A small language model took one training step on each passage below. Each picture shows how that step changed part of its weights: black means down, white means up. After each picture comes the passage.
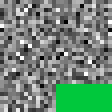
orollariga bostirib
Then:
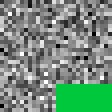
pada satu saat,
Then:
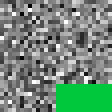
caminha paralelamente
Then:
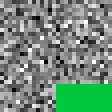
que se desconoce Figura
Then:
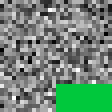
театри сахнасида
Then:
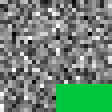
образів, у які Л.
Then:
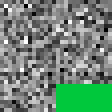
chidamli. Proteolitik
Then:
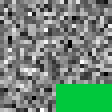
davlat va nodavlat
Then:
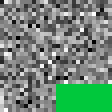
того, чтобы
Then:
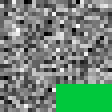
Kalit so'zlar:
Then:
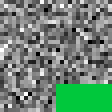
estabular el ramat. Un
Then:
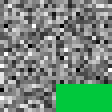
Tasas de privación por
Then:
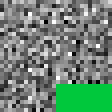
demonstram que a formação de
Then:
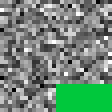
Ya‘ni tinglovchi
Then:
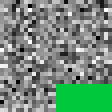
Бойназаров У.
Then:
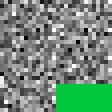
“Моля Бога съ
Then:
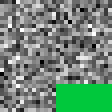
encontros A duração dos
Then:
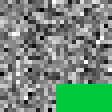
Sağlanır? Kendi
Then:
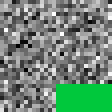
și frumosul
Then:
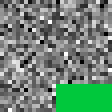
были выбраны
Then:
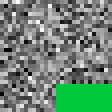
cu excepția celor
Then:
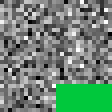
Шунинг натижасида
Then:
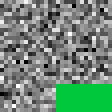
датчиков; 7 и
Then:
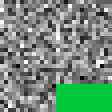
права, так і примату
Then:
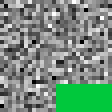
público atendido
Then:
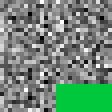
in distribucija -
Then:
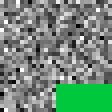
que elementos que puedan ser
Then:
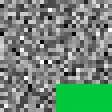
й виявляти нові
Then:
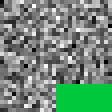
energia eólica com os
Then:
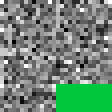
Средняя явка на
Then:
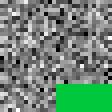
da infância, mas também
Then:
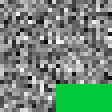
of this right is to
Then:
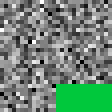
como una extravagancia
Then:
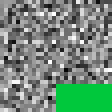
ta'limda boshqaruvni
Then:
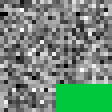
holatlarni tushunishga
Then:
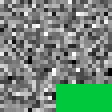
kurash maydoniga
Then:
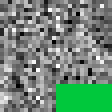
Одним из главных
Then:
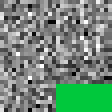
kebisuan dan opini
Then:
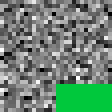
гардани шутуру
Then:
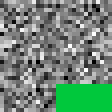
por mujer de hoy a
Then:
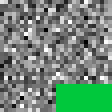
: Le développement de
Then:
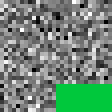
munosabatlarda faol
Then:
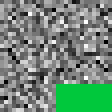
than 20% of grain
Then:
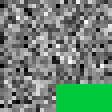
principalmente os cuidados
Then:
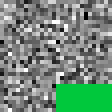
religioso em todas as
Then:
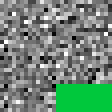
yuqori samaradorligi,
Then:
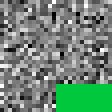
creation and development of the
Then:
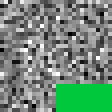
no conjunto de dados.
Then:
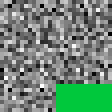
наведених фактів
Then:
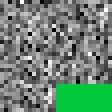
jarayonida zamonaviy texnologiyalardan
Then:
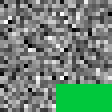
The woodwind parts
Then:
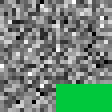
tashkiliy tarkibiy
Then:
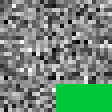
o fim das velhas
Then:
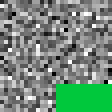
insonni har jihatdan
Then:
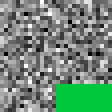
to develop 64 bit
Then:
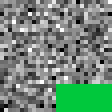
para podermos trabalhar
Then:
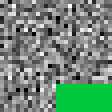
хотя они весьма
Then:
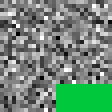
6 zum Vizekönig
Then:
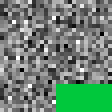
wheel/ Крути
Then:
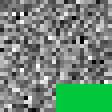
física. Además,
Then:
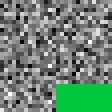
лицом своего
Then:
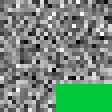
va boy inson insondir
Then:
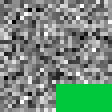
odatda katalizatorlar
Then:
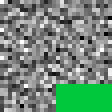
का उचित
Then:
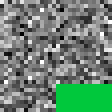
que muchas veces no
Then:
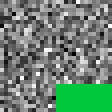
time, and the transformation of
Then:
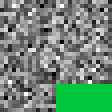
technologies in the banking
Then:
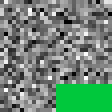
such as serpentine, or
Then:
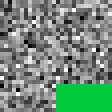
Cultural Policy into
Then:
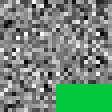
аналоги) или
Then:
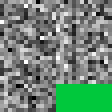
воєнних дій
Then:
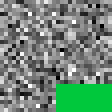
Ninguna Entre 4 y 6
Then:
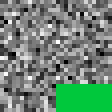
in *Nederlandsche
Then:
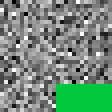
presenta a continuación no es
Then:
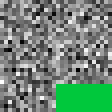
search for effective
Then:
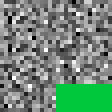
ochib bergan. “Nega
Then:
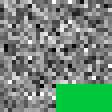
su primer trimestre
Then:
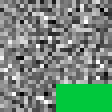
de lezer dan ook aan
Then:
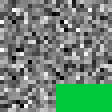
liberdade e autonomia
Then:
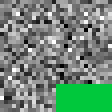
Comunist. Dualitatea
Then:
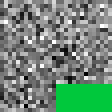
primero constitucional,
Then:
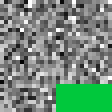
sinflarda masala yechish
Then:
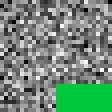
проблемами развития
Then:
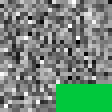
of its representatives to
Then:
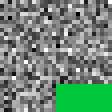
ва Пандузодалар
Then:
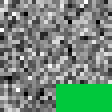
itinere per Brasiliam
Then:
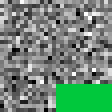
del profesorado debe
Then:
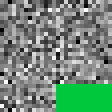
Мета дослідження
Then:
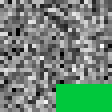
що враховують і
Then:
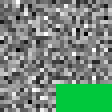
habang tumatagal sa
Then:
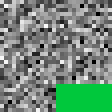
an’anaviy integratsiyada
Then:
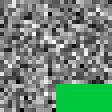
biblioteconomia e
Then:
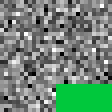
Selain itu belum
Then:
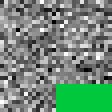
hogy segít új
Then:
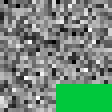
темы рефератов
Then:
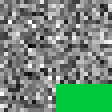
Idioma - English
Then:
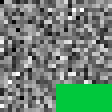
уларни тараққий
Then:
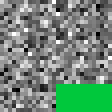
GERAIS. TRE –
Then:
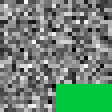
р. вздовж
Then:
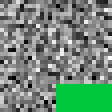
лише в деяких
